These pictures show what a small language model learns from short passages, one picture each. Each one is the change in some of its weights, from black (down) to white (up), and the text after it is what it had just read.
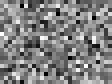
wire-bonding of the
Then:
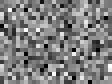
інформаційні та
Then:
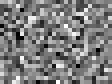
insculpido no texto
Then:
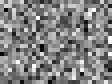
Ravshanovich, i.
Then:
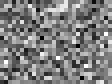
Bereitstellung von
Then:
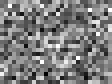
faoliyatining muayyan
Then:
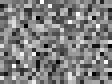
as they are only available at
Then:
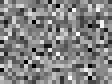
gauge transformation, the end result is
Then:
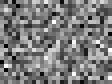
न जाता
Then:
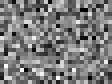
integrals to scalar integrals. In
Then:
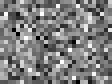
the compression modulous
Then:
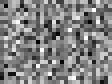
впливають на
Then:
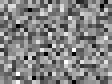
and forming students' independent
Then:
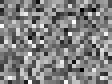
LRG sample. We see that
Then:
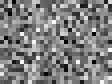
competidor más en el
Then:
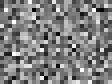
considered as the simplest of
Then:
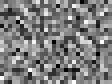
órgano dental
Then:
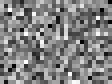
same line code as in Fig.1
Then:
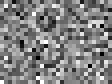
and sharper -- this has also
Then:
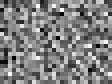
of infrastructure in times of
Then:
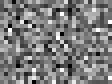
ya que en las regiones de
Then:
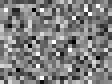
the slowest component of the
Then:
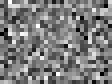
haqida batafsil
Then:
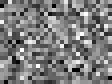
empleado en el examen
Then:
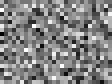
reaksiya davomiyligi
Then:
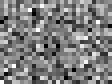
comunidades marginalizadas na
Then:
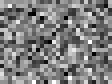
inside the proton by a
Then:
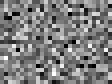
the National Science Foundation
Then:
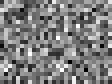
quantitative internal density
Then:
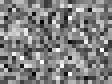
olib kirganiga
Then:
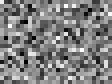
ansatz outside of
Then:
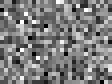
por ello como parte de
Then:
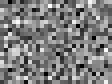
offset parameter \(p0\)
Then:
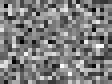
intermediate plateau is
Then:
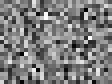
kuchli turtki
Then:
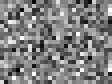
the long-wavelength regime
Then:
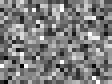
arasında bulunan
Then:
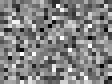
for the emission of the cluster
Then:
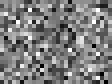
has no nilpotent solutions
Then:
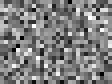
este espacio había
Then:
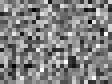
enjoying a minute's
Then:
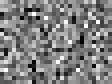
of the control period. Only the
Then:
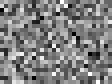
of analytical solutions that enter in
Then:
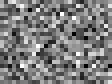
la acción del oleaje
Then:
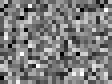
message to SA3,
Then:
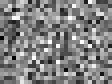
men daar in te zien dat
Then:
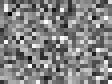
is an important factor in reducing
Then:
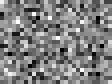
others. This is precisely
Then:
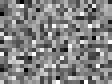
of this theorem is that
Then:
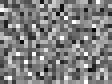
difference of about $1\%$
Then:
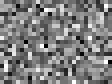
spatial fourier transform of the
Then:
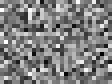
and tryptamine
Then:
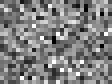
loss of a family member may
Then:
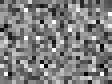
сN: танда
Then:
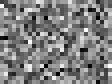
ва аёллардаги
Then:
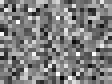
of whether oil prices were
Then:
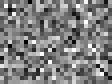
the unperturbed eigenstate
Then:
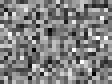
Tezisdagi taklif
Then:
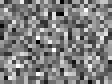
o'rin egallashi
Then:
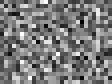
with a base temperature of
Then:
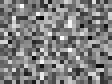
functions in the maximal localization
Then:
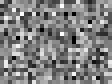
adsorbed Au
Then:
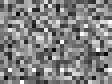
becomes \begin{equation}
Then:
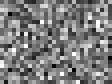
randomly selected outcomes are
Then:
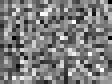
a general rule for computing the
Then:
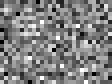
of right $A$-modules
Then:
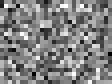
sa ovim standardom, i
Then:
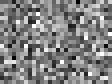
Mehmed Bey'in
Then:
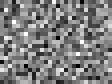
is attractive as shown in
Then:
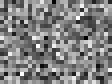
quantities but should not have
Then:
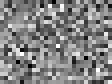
and BC were supported by
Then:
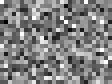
Sea and gluon distributions
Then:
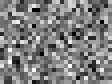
enrichment time would not result
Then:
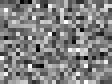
a function of $m_S$
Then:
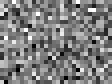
the miniaturization of
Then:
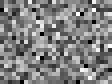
times the stellar lifetime
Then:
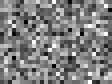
narrow resonance where
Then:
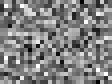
tercela dan tidak
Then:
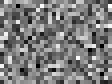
Scientific Bulletin.
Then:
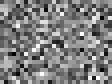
much lower computational cost
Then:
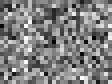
va raqs-motor
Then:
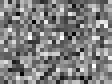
un text de referință,
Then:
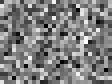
de uma revisão integrativa
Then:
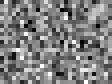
\subsection{And another}
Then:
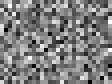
hozirgi holati ishlab
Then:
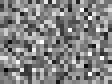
- Vite, K. W.
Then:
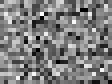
regularization terms. In contrast
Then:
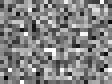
that \begin{equation}
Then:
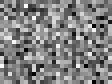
asymmetry by engineering the
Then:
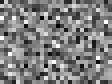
lines in figure 6 based on data
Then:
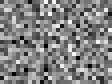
each mode by means of the quantum
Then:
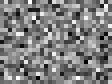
confirming the strong detection potential
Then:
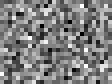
nutqning sof
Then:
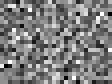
gektarga yaqin
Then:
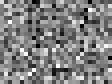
``Heavy quark
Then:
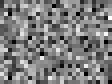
ilişki olduğu
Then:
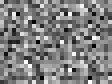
etish uchun boshqa
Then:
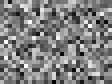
two different unidimensional time
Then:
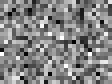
The underlying physical mechanisms and
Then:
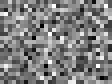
purpose, it is necessary to
